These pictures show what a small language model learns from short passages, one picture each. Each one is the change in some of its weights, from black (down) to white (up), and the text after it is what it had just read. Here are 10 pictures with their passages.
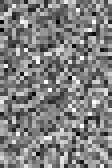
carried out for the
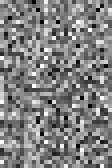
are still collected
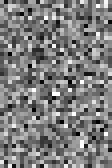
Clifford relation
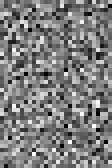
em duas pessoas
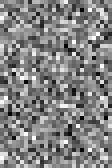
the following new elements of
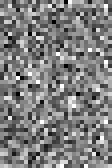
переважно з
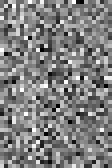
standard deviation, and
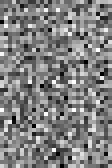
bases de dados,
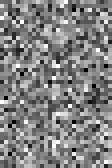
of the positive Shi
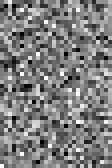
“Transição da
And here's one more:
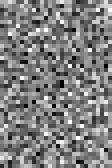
Matters This is the
